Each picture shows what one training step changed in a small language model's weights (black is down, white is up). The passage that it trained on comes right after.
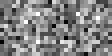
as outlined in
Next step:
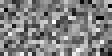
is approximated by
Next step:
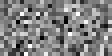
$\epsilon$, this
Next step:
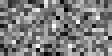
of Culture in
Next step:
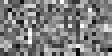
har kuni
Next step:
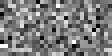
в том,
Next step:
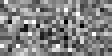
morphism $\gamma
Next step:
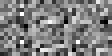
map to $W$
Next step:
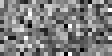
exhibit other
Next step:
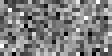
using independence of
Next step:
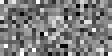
While the
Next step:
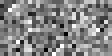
viability analysis using
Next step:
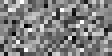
and Biological
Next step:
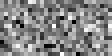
required in the
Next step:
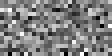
the soil.
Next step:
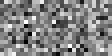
to differentiate between
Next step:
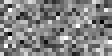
normal development in both
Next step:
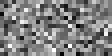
through the model for a
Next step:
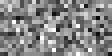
hám sol
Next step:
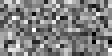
the step is
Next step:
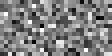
is equal to
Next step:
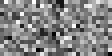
with time tag -
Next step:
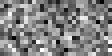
for local or systemic
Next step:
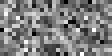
before they
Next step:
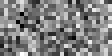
de tamanho
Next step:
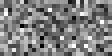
early, but
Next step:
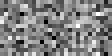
optimization problems.
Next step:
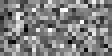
and Migration
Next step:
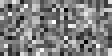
a major
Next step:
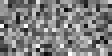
of inclusive
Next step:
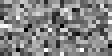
for students to be
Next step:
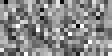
Before this
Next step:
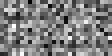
stabilizes at
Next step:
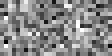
от начала
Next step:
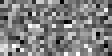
percolation models in
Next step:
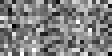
better implementation -
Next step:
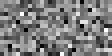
$G$ is the
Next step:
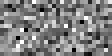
do not change in
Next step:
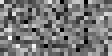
issue that
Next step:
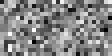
step before
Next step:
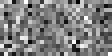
del tiempo
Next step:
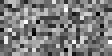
be expected. The
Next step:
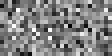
anion toward the
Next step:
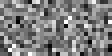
get the inclusion
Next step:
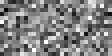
e Pensamento
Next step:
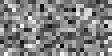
most cases not a
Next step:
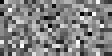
are equivalent to
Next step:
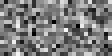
beauty of
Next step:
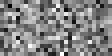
data, a good
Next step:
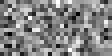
make the following
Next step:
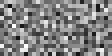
these are the cases
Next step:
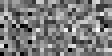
manifold is
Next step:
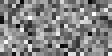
us denote the
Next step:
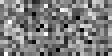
the Urban
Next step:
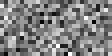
stage for the
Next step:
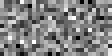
is, for each
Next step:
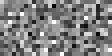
As we can see,
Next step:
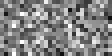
\ldots$, are all
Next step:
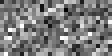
authors would
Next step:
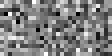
welche nach
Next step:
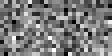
for storing the
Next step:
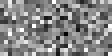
of the extended
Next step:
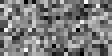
can be derived
